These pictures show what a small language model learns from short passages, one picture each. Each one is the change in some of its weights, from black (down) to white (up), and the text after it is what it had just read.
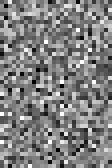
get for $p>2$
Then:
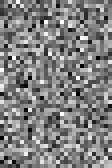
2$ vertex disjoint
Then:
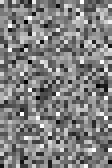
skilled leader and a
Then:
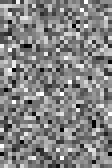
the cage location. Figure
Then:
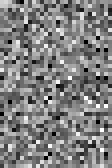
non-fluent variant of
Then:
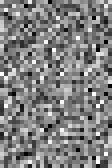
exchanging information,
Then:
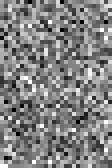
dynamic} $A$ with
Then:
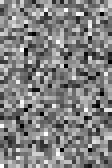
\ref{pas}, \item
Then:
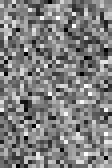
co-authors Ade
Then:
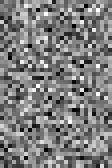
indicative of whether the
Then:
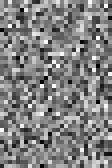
total glycerol
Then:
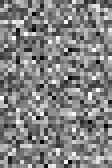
\neq \cup_{d \in
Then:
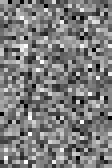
Cerquera contributed
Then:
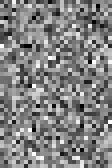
the ``radial'' deformation
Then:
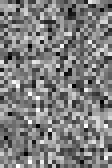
correctly replicated, while
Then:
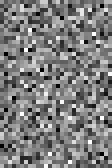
temperatures of the
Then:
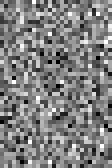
Gingival overgrowth and
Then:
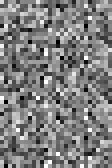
\atplus$ and
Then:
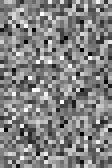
is not sufficiently described,
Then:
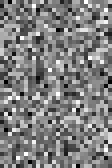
pentagons, and
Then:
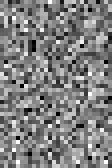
general meaning or a specific
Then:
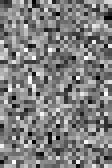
equation (\ref{in-1}),
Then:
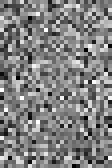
that \begin{equation}
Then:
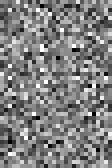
2a the composite was
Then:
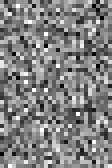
Let $X$ be the curve
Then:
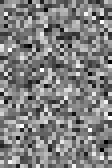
and SSW designed the
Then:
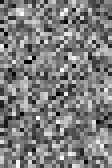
contract to study by Janet
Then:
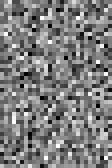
not a bi-secondary
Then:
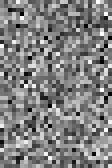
hot air and current
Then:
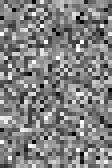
builds up the required
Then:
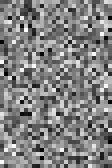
(USG), and
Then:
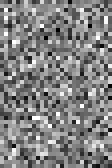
drastically reducing the
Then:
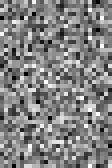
Administration of
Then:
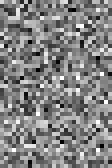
and female students
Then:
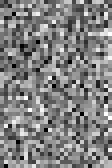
Consider the supercritical
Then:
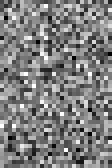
$\psi$ were taken with the
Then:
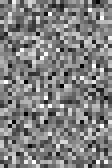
Available online:
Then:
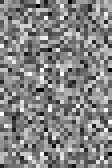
of the identified users were
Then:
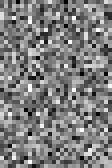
we `plumb' each
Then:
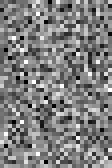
showing a significant difference
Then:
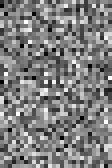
$j\geq1$, and so
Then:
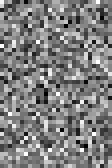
as columns A and
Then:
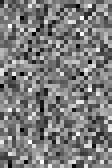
□ development potential of the
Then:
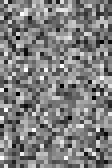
influence. 308 In
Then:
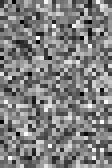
motives in relation to
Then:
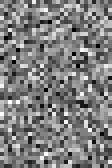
of $R_{\alpha,
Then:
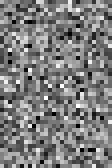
participants drove for about 4
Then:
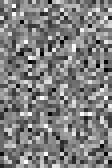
are satisfied, and for
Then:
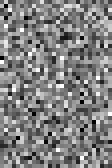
supported by spring has
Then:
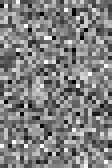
was a ceremony of
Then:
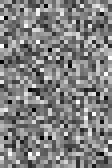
to compare responses to
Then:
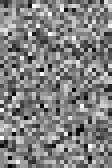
mindfully about how our
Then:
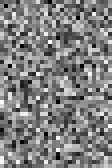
different methods and approaches to
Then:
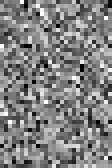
the corresponding author upon
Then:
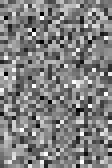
result should be true.
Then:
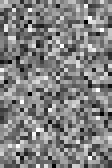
\end{theorem} In the first
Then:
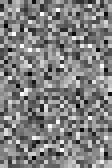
variables. Thus, it allows
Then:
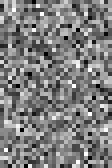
subtilis*, *S.
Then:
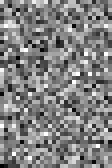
\right)^{ \bigl(
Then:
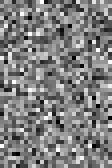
almost every irrational
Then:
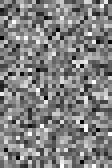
VAS score ($p
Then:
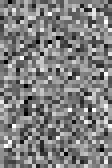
and some lemmas}
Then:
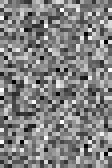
and depression. A
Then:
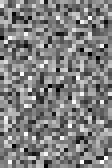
They might free up
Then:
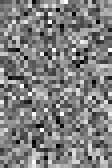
a$ for all $M, N
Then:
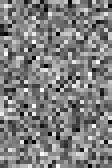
holds a.s.\ for a fixed
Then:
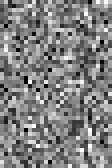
standards for authentication
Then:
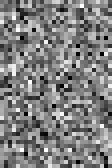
\centerline {\bf 3.
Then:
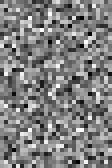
understand and manage
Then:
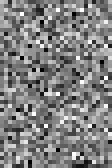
previous book as a part of
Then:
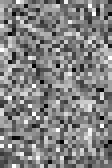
to solve the leakage problem
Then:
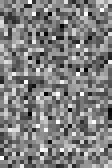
consent, biobanking
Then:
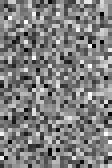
topic, goals and
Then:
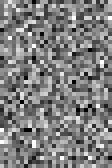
the LEED-ND
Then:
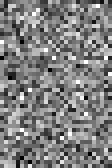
\cite{LM}. This paper
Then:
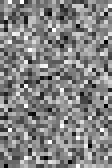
of the convex hull
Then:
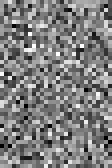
normal coordinates of the
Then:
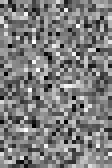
show the statement in
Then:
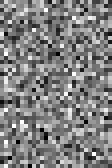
were negative. The
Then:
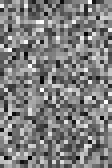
de séchage
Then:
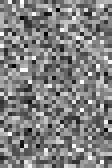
trabaho ninyo
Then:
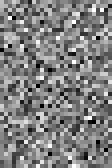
number of personnel of
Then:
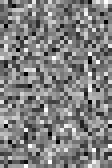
and offer authentic
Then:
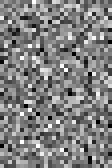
with displacement of
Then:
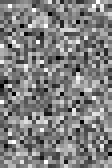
decrease from day 12
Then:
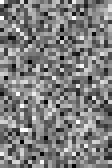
U$ be the unique solution of
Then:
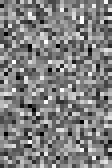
its formation can lead to various
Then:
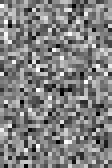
beyond communication that covers
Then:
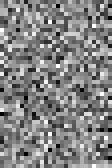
and 20-fold,
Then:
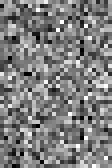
the associahedra
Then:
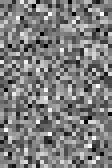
cycle of length
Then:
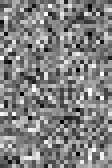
stabilized after the
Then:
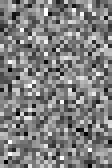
a crucial tool for
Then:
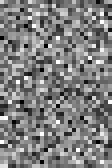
Spraying was carried
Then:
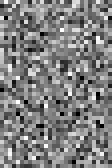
is optimized to combine high
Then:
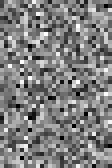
matrix $M(T,S)$
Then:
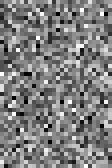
the common arrival process
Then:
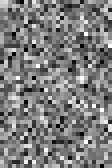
non-destructive analysis
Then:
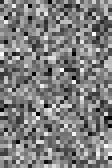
model which does not charge
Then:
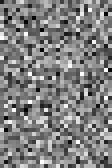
one way of depicting an
